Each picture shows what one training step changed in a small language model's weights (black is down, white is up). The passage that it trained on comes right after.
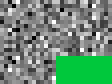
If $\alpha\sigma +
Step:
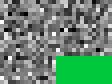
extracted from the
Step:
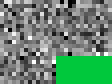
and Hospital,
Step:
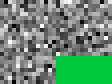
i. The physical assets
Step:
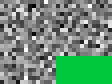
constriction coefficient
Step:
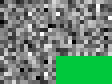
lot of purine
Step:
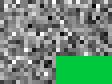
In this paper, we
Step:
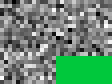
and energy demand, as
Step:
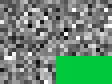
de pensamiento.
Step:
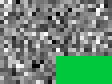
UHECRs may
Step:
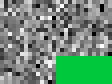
manipulated to
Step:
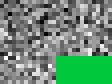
components spatially separate
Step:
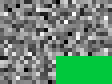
Serbia in the
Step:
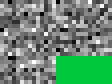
diagonal disorder
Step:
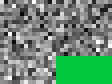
may produce noisy
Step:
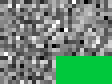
for this revised
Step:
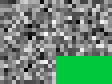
spin dependence in equation
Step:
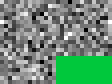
cultural difference among the
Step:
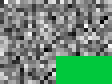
داد. بر
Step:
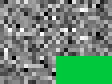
Mostly, technical
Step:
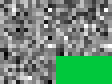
= \frac{\rho
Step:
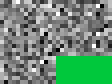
Public Health Mayer
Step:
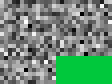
the first term in the
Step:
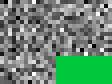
can be obtained by changing
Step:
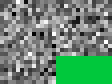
afirma que, a
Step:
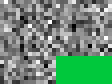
, але які
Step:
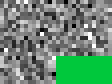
Goddard Space
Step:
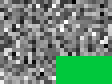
у правовой
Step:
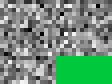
our model neglects
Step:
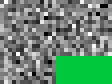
от 0,5 с до
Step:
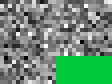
in literature as contributing to
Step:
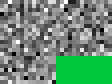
(SiC), new
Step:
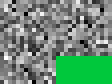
create an imaginary person
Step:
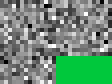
– Rätsel –
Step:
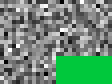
evidence, has proved
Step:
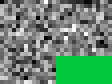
forming Figure 3:
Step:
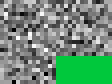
in resource limited
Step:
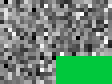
o'zbek tili
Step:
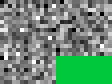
$z$. The flat
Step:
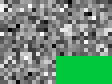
display. You
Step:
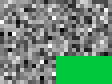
qobiliyat va
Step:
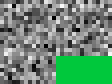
which are supported by relevant
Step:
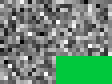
we vary the degree of
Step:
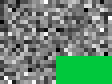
in ZAMO}
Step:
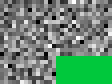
quotients are
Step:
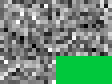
to be the same as that
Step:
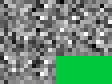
não tem isso.
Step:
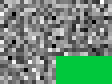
like any other material, subject
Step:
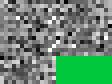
been done for effective
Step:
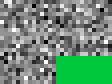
development (Selby,
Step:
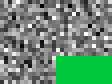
Computer Science and
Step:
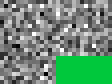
Accept Payback
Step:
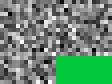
on unemployment
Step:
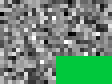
obtained as a dark
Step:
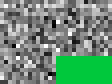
short, the work has been
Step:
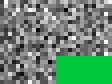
serviços, ou
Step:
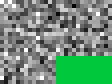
the AFM order,
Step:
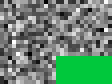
Chu and Jorge
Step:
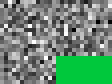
is more important to reduce
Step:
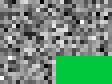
frequency dependence of the effective
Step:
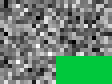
en la base de la
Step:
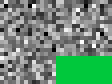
The review highlights the
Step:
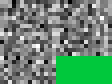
determined by the first and second
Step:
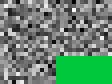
of seed solution is
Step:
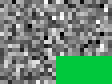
significant arithmetic
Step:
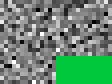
CW wavetrains are
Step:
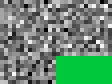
– fikrni
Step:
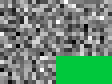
situation, and one would
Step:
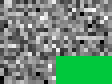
opposite in sign.
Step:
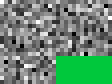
entretanto, um
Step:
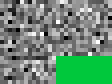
cycle, about two times
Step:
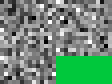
same layout and the
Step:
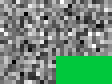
50 years, methods for
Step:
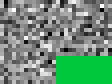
dan kehilangan
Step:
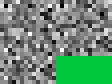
BTTY was also
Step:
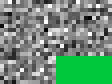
hold-out set
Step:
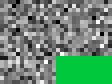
\radm$) for
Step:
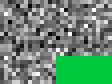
que dejó de
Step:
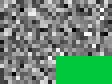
of SBML. The
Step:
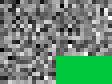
of filling factor and
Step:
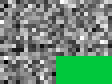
identification. This fact,
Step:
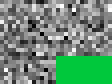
the improvement in
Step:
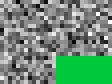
the AGN or an
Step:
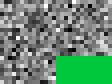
of particle density as well as
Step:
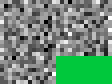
\nonumber&& \\
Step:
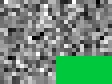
mean-field limit.
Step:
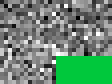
princípio de
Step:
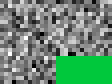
will include integration with
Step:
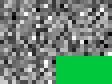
aqueles que
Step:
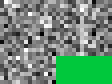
models. In this section,
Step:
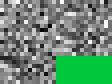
in Fig. 5.
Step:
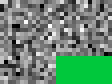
are now commercially
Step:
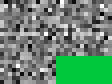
by identity exploration
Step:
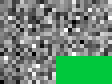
restricted space
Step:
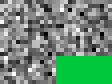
demonstrate that the proposed
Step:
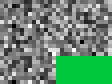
prepared in the ratio
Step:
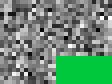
well as temperature dependent
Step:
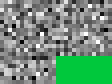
- a) Holding
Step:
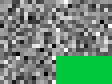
insights for minimizing
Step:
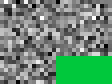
\end{eqnarray} The
